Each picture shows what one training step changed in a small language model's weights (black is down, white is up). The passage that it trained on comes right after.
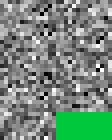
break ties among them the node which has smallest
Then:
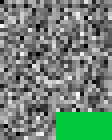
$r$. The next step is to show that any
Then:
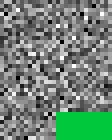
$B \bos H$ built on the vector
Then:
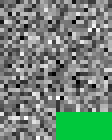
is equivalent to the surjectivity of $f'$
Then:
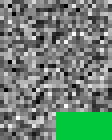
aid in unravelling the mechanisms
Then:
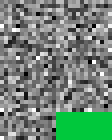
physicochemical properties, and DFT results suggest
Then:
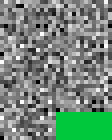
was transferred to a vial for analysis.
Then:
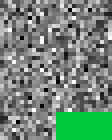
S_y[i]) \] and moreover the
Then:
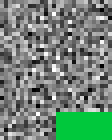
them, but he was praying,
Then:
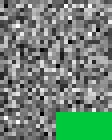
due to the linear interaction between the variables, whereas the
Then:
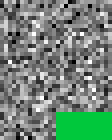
the fractional order semilinear Volterra
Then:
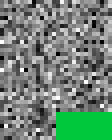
for the study. A questionnaire for medical students was
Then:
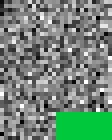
per my email preferences, or email that
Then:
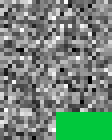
(i.e. stiffness and ionic
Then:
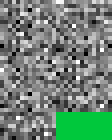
needed in constructing direct sums of two identical
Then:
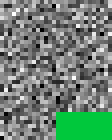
important for AR applications. Today,
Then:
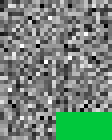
modeling (0.188), energy-transition
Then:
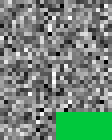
equation was used to model the data as follows. This
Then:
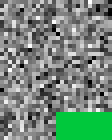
associated losses), and the capability of building
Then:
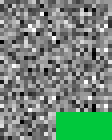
for Strengthening Judicial Cooperation
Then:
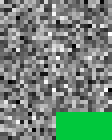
that meets specifications [3]. We are using
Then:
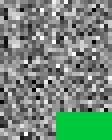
availability statement The datasets used and/or analyzed during the
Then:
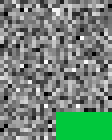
reproduction number R_0 of both derived to
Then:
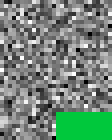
mechanical oscillator can be described by the following
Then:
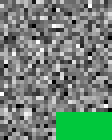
longitude can be traced out. And location displayed
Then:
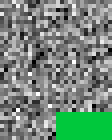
period in girls falls at the age of
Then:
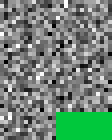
most reliable attributes for each class, and then
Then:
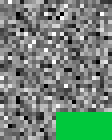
the “reactive” level of emergency
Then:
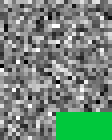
the percentage of PU fiber accordingly increased. As
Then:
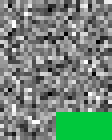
nymphs). The maximum searching efficiency of
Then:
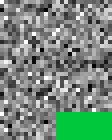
settlements along the transmission pipelines of
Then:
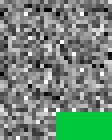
environs, who willingly made known their environmental
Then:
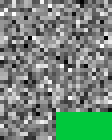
It is the role of a mechanism to approximate functions of
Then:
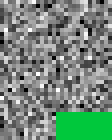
grains. *Asian Journal of Plant
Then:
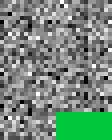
ladders and the first asymptotic formula for the expression
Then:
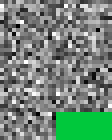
greater than or equal to three, it is not the
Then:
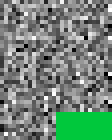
examining the rate of water absorption. The concrete
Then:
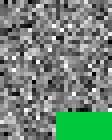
cells ($12 \times 8 \text{
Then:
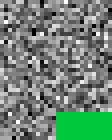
o in - 8: for each $o \in
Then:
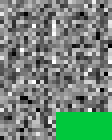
synovitis of the first MTP
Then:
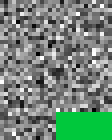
elements $\phi_{\sigma}$ may be linearly
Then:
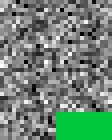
needs to be balanced against ethical concerns such as Data
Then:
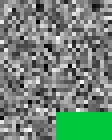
for which $\fool(G_k)
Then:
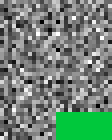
algorithms. It adds several additional components including
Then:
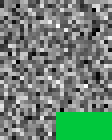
outlined in this concluding section. First,
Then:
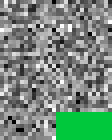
agricultural crops and develop varieties resistant to
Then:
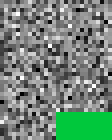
for dimensional reasons, the Levi form of the solution
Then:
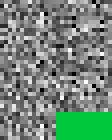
Professor, Department of Biochemistry
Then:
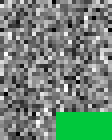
II; seta IV and V transformed into two
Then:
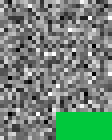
iteration. For this model problem, $C =
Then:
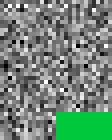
5–15% from the average value. In the
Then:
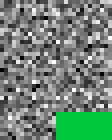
in medias res reveals that the
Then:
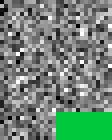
previously published sources as cited in the reference list.
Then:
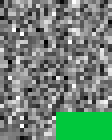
study, some imputation methods were studied using
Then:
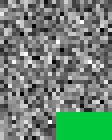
nation can make in its future. It is a
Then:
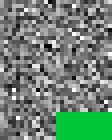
$5$ in $K$ for which
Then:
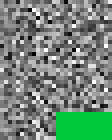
an analogous solution to the $3$-point
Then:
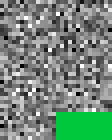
to the device requirements, separate packages are developed for
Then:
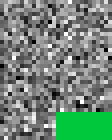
derivation is the same. Note that the rules for
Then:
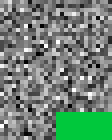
communicate wirelessly in order to
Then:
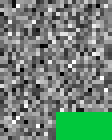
Work from Home During COVID-19 era
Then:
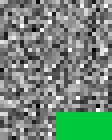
pursuing a Luddite agenda
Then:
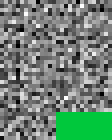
Microstructural behavior, fracture of
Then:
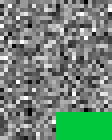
6 theorems, the following corollary holds. Corollary
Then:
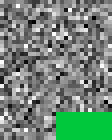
considered to be 35 m above the ground. The
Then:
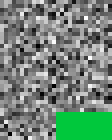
Celestijnenlaan 200 B
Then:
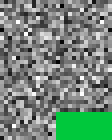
groups. Therefore a polynomial with Galois group
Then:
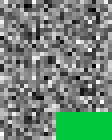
embrace entrepreneurship ideas and skills during their service
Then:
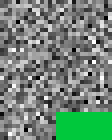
free group, the word $w$ can be reduced
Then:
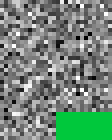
forms at the bottom of the cavities.
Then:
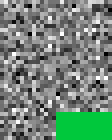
Lattice-ladder IIR filter of
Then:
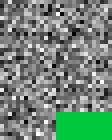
a Gamificación),
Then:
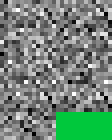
\begin{center} \begin{tabular}{ c
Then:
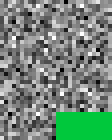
to classify the ear images, and discrete wavelet
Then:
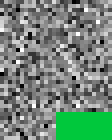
of the implementation of Project Drop Everything
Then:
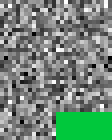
the \textit{terminal point}, and we
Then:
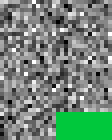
flexible neural audio synthesis,” in
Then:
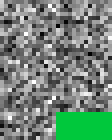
moving odor source in complex environment. While
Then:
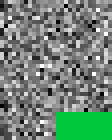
indicators 20:30 Plenary on indicators Session
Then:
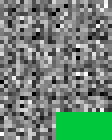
pandemic, more people are living with mental
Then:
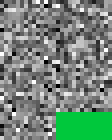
happy to live in a shipwreck
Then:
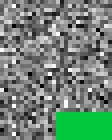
call a word \textit{symmetric} if it
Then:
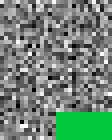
transform $\mathcal{F}$, we express this assumption
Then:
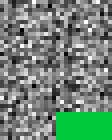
von der Verteilung der
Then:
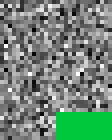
carry out the tasks (a participant from
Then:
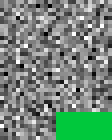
which is prevailing in the Asian countries
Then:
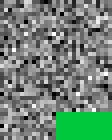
of stochastic approximation type. *Automat.
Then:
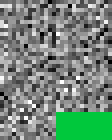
consecutive unassigned indexes to the
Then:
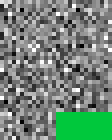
with the inclusion criteria of scientific articles in English and
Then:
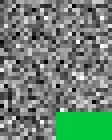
For this reason people have attempted to study particular
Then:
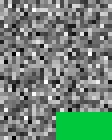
it is very quick and easy to create a map of
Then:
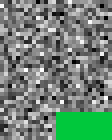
produce satisfactory speech quality. In a new
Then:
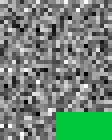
\ref{1} is true. There is a
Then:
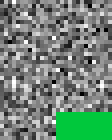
acquisition grid. Mean $\cint$, input
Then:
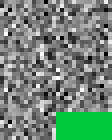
A.M. – data analysis, visualization;
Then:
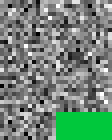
: Compliance with regulation 0.33
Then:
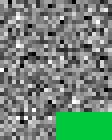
to the Fr\'echet topology. The positive
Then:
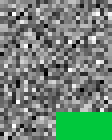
as $n\to\infty$. This distribution had
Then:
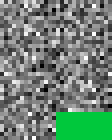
biomass and complex agricultural wastes⁴. The most
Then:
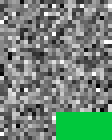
accounting for the different “anti stress” activities
